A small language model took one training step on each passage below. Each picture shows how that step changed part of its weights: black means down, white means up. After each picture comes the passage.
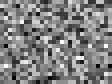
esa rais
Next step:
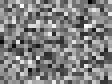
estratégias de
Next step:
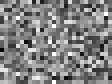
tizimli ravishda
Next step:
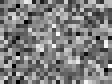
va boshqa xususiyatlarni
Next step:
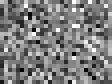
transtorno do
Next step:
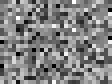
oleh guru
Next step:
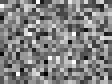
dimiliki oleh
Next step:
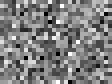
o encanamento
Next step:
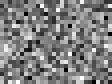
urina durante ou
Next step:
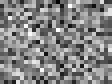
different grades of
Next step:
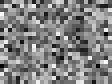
con sus actividades
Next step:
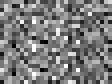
y son más
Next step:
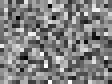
su objetivo,
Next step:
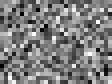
bear market –
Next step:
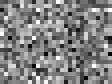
división de
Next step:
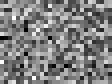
культури є
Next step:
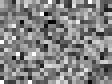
No tratamento dos
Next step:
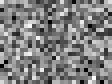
censura política
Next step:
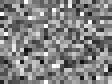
на стадии
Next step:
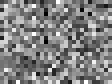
la atención la
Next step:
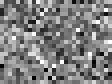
então iniciamos
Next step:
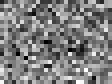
entre el centro
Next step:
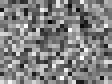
elle pense à
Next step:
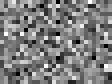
a commercial
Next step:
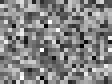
the development of
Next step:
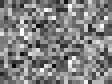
Transactions of
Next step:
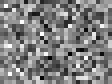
no sentido de
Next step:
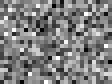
se realiza mediante
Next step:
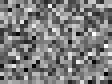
explicita que
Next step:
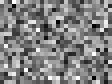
kasb etadi.
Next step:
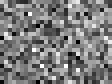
y Ciencias
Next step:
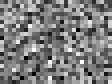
dos tipos de
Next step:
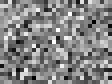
было самым
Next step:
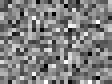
debate necesario
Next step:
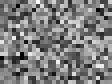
Porque o tempo
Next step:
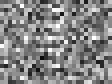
oportunidades no mercado
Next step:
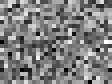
topografia do
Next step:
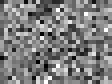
de Datos del
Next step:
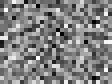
tot probleem
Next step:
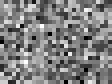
San Manuel,
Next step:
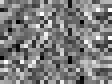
as possíveis
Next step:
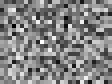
producción de
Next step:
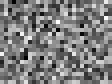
justificou o
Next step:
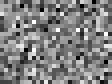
ve fiziksel
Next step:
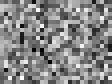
Sur Global,
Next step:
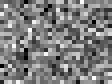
бачать в
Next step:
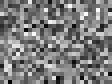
of the proposed
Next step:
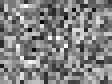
Anual de
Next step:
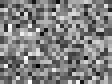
Grupo 1
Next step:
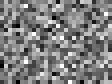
señor, ya
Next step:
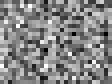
ORCID ID:
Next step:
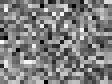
Tot sub
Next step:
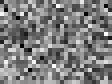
to develop training
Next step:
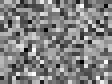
ve yazı
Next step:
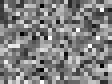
1 Munich
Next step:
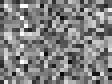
GT da
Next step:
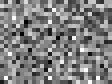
и культурного
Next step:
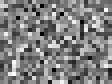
March 18.
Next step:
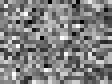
чунки бу
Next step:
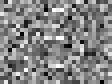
изменениями и
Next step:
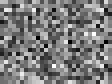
enviar y
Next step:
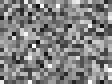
interação dos
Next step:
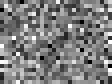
on mõju
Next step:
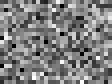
cultura y la
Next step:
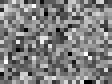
la economía a
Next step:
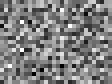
lozim; 4.
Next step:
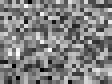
//Journal of
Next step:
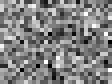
und Ort der
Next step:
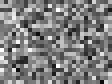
студентов в
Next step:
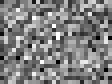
organlar bilan axborot
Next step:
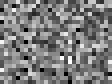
que nos permite
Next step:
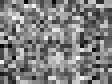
of this research is
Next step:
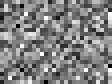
Gaming and
